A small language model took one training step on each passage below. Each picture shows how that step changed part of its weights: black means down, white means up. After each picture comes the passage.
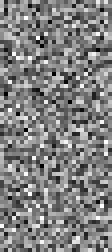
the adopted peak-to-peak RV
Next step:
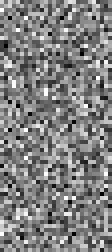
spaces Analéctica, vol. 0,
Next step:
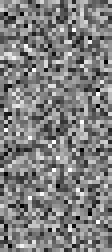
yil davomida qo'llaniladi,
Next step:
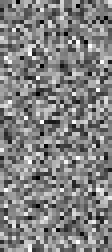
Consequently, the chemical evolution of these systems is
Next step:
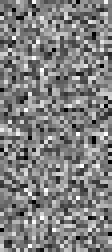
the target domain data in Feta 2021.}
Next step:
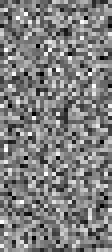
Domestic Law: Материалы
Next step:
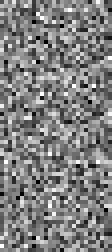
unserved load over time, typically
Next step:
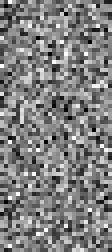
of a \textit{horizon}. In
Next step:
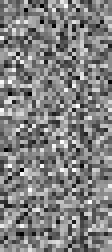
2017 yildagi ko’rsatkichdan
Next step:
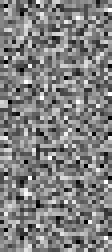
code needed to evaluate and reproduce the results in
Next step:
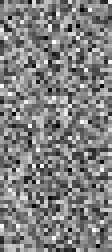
social importante. Ademais, é fundamental que
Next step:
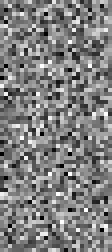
muvaffaqiyatlar kutilmaganda
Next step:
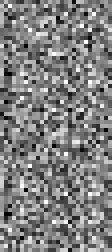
Materials i Enginyeria
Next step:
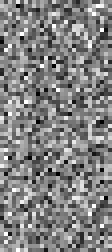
социальных и педагогико-психологических
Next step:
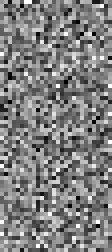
and developers and make sure that future
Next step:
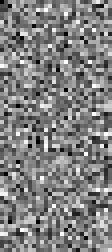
numbers, so these saddle-point solutions are
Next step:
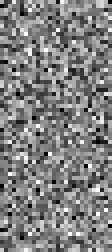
and the standard one, in which $\alpha$ does
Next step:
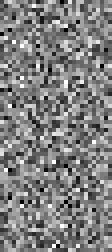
fait grâce au logiciel
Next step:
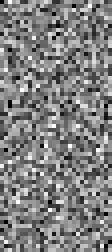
(a) was constructed from the TRC
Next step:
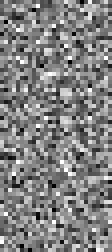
functions using XSPEC version 12.9.
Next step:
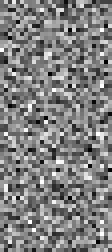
\bigskip To evaluate the performance of these
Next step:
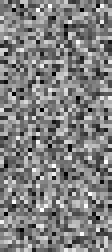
of BGS. On further increasing pressure to
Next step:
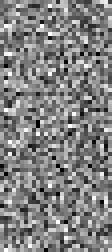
kabi muammolarni bartaraf etish
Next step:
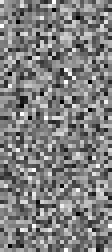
masses and radii measured through spectroscopic observations of
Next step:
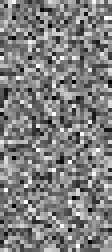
qilmaydi. Misol uchun,
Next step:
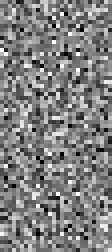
networks, but deliberately omitted specifications
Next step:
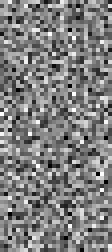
reconstruction approach using a hybrid model of
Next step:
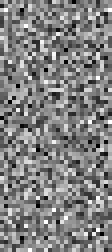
can be re-stated in terms of the parameters
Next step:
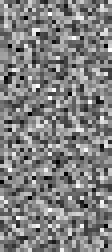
Yukawa model. We can then get a
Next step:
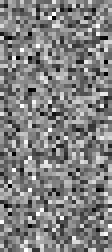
three neutral Higgs bosons and a pair of
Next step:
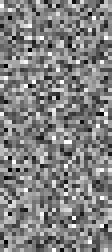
и практика. Оценка результатов труда
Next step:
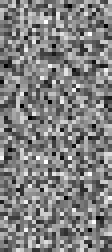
blocks of larger rocky planets such as
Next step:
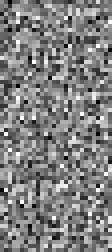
los centros de secundaria, donde la
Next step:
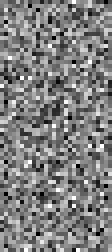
(blue); and \INTEGRAL{}
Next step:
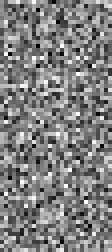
uchun ushbu maxsus ilmiy
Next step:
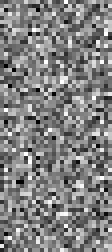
redshift because of the pre-factor in
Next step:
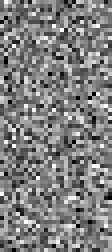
} \large{\bf in abelian gauge
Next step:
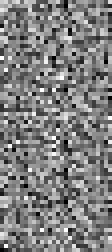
1 - ROCKSTAR GAMES,
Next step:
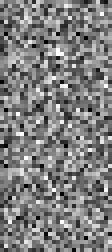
der Schweiz. Die Geschlechter
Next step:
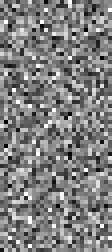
элементы которой также находятся
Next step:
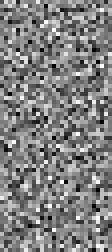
observation also raises the question of a clear distinction
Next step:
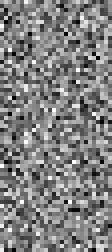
pion being many orders of magnitude below the
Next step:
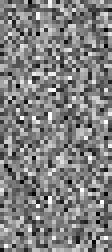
canonical dimension, it is mainly determined by
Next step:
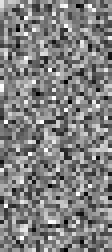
Keywords: quality level, comparative analysis,
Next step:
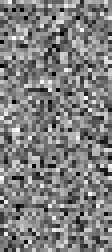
modellashtirish, mos tenglama esa
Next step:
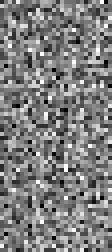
es producida mediante el programador de
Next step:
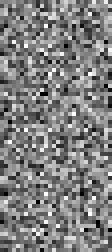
G.; Girard, J. H.
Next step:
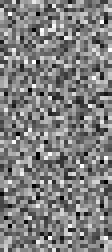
conventional band insulator. The evolution of the
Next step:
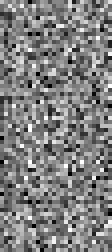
cotidianas del estudiante*, las
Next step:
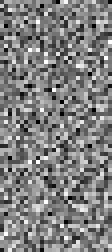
value for an afterglow with a cooling
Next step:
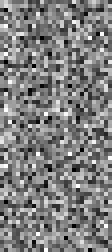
ham yozuvchilar tomonidan ilgari
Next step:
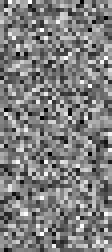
Inhaltsverzeichnisse, Register
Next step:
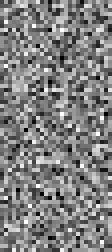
during solvent evaporation in
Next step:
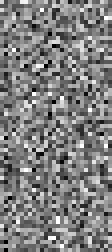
Pedagogical Sciences (PhD), Associate
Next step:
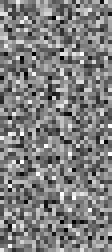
завдяки кращому розвитку
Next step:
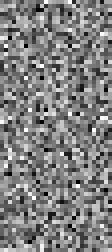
Потому, что организация взаимодействия при
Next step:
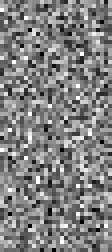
от нового, более эффективного сорта или
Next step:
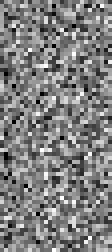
redakcją komitetu:
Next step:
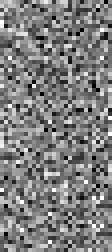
el que se ejecutan. La
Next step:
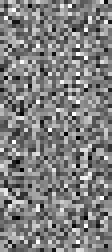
ўқитиш (ўқитувчи
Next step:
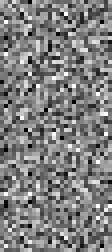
visuales. INTENCIONALIDAD
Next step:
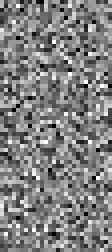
13a for tomato plants, Figure 13b
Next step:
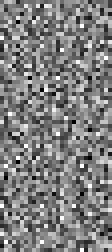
визначенням показника достовірності
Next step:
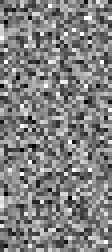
boshqa bir inson, tabiat,
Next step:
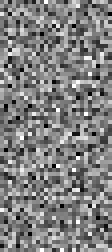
ravishda olib borilganda
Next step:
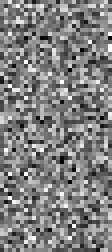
M., Pereira, M. M.
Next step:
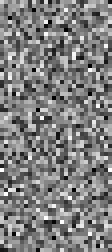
en la ciudad de León,
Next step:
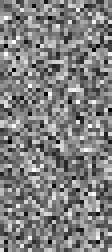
will simulate thousands of square
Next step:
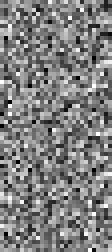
van niet-aansluiting niet voor
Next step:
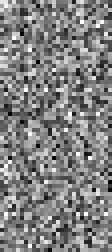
University of Colorado, Boulder,
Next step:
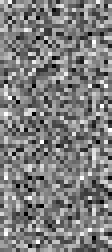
*ضرب الخيمة*
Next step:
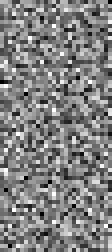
Cong, Prof. P. H. Tan
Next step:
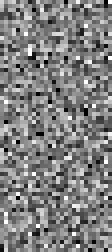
of the surrounding walls. The initial
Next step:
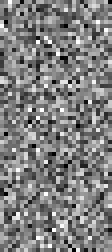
de valeur ajoutée à
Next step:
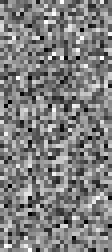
by a positron and its annihilation.
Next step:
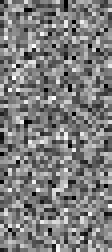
*Zona Próxima* (33),
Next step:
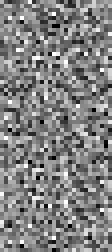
TVSD scenario has been studied in Ref.
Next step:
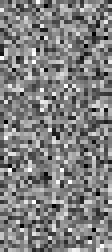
of regular black hole models that are not exact solutions
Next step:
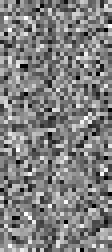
cadres théoriques expliquant
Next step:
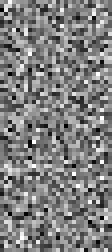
coordinate in the path integral gives only kinetic contributions
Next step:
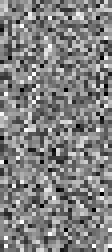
To facilitate reproducible research, our
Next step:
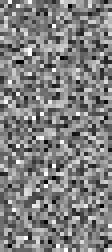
for the TI = 0 ns.
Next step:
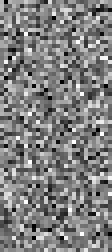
trained to minimize cross-entropy loss between
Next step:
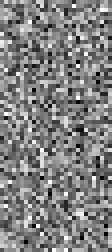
system to adapt learner interaction to educational
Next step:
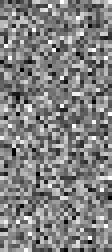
top production and decay in any kinematic
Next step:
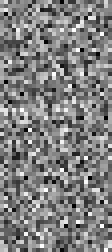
designer George Nelson ao posto
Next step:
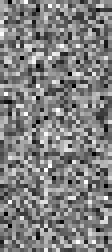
100. Especially, our model also shows
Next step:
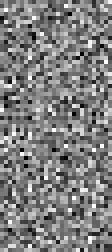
nima ekanligini aniqlash; 2)
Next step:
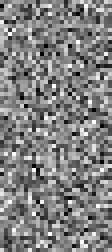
diffuse flux observed by FGST, and
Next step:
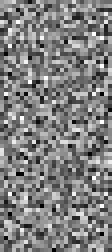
the clustering of these HI galaxies. Their
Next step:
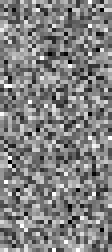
poor decisions being taken at the initiation
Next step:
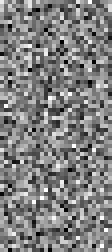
organs (thymus, lymph
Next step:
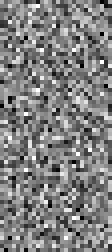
toshib ketar, Mehr ila
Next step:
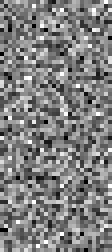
of (\ref{symstr}) for which no
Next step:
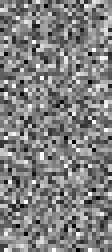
so that $\dtrace_\AP \in
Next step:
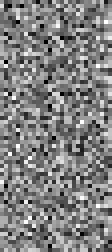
adversarial subgraph detection strategy
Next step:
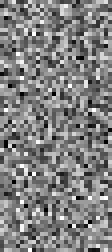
case $\Omega=0.3$, because the
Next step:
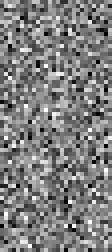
some $N(\varepsilon )$ such that there is
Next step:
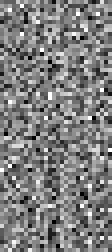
таких пацієнтів [10],
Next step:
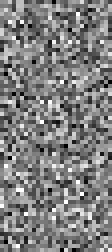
Крыма с Россией, в 2014 г.
